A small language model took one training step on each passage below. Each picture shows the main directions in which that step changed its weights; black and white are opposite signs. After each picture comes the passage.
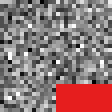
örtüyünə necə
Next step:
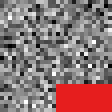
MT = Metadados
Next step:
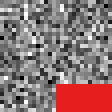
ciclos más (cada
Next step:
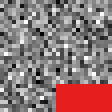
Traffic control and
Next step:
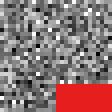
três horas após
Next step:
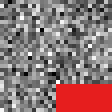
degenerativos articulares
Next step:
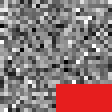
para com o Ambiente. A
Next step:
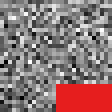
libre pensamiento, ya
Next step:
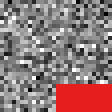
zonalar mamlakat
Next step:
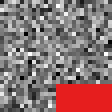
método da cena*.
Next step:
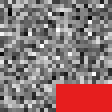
idem, oddz.
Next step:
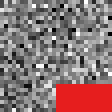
convierten en escolares
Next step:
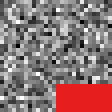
и прикладных наук.
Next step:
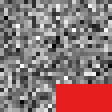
толщины комплекса
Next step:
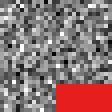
dan relevan bagi
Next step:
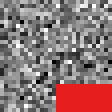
enfocadas en los estudiantes
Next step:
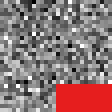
al pașaportului
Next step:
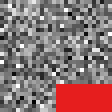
van de onderneming.
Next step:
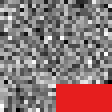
on the general principles of
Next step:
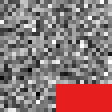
as a community of Christ
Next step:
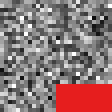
bagajiga ega; Biz
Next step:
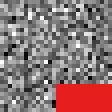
their application,
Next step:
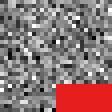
будет развивать
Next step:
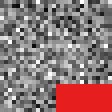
boshog‘i uzunroq
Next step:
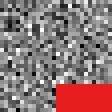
основные функции
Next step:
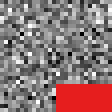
to impulsive acts of
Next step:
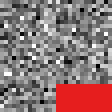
suasana yang kondusif
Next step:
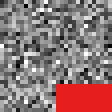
15]. Sistemul mineral
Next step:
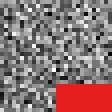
Medicina Interna
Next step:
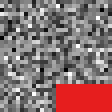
ролі боргу
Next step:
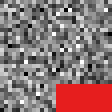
the turn of the epoch //
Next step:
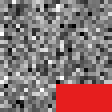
creciente entre la relación
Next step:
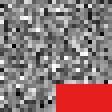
explore, apply
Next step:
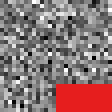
taomlar va ichimliklarni
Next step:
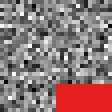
doirasida amaliy
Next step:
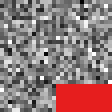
озону. Вперше
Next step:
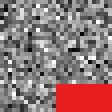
declară lipsa
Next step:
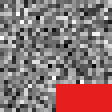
proposition faite le
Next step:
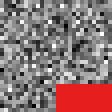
во училиштето
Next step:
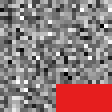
et à la coopération
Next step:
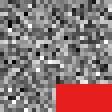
его мысль о
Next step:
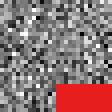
la matriz representa la
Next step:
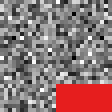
to'la yozib olib,
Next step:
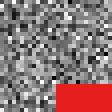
kooperatif tipe
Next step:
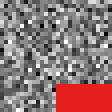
ham keng tarqalgan:
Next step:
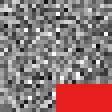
participă în activitatea
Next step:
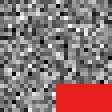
propiciou maior transparência
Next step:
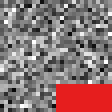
va keyinchalik bu
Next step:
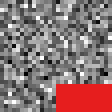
propone una interpretación
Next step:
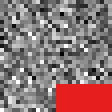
partir da relação com Ele,
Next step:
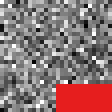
миллий базаси,
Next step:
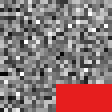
COVERAGE OF
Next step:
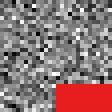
massa específica
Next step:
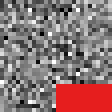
tarixiy davrga olib
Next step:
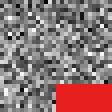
Dra. Hevellyn
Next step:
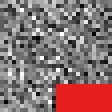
tutgan o‘rni
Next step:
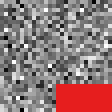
shakllarini to‘g‘ri
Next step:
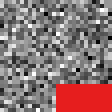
arquitetos Severiano
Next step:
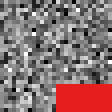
processus de gestion des
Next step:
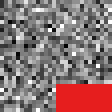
uca ekleyerek
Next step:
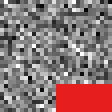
sostenibilidad vial y
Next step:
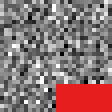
драматик театрда
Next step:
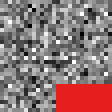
системно, формуючи
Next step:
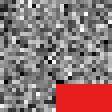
de estudio. *Salud
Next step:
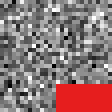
tipicidad y, por
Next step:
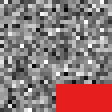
meanings, values,
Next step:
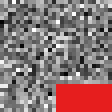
pero insuficiente para
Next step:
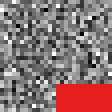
por Lourenço et al
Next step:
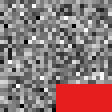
ҳодисасига кенг
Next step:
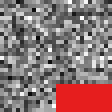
un odore di sostanza
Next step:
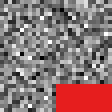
yanada osonlashtiradi.
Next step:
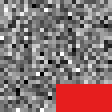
keakraban terhadap
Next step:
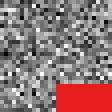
ma’no alohida gaplar
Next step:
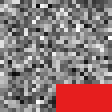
yoshlarimiz internet
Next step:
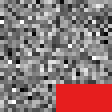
невизначеність та
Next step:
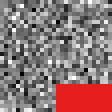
insan için bile
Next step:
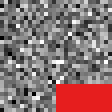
явление, дано
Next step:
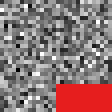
práticas de linguagem por
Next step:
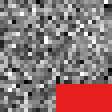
simuluje pohyb
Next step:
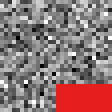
ve mimari yapıları
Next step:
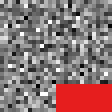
شده و شخصی که
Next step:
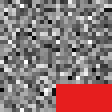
va ekologik rivojlanishida
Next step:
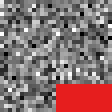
Бу эса, ўз
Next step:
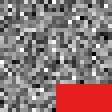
юридичних осіб
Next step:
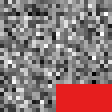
Калит сўзлар:
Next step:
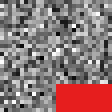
свининой, залез
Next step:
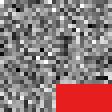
zamonlariga oid
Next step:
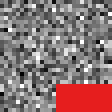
та здобувачів
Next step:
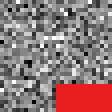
per l'acquacoltura.
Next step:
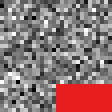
dance de France). У
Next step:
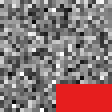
família como um
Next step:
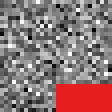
Bunda har bir bo‘lakcha
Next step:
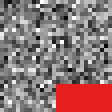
dronlar o‘simliklarni
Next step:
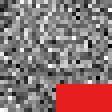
de ensino, condições de
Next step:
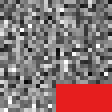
mencionadas habilidades ayudan
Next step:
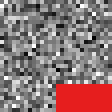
segmentov signala,
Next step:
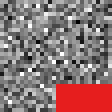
ularning ochiqligi va
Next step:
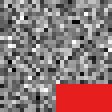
iş süreçlerini
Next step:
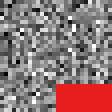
hikoya tuzish
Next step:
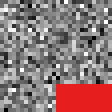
etilgan. Kalit
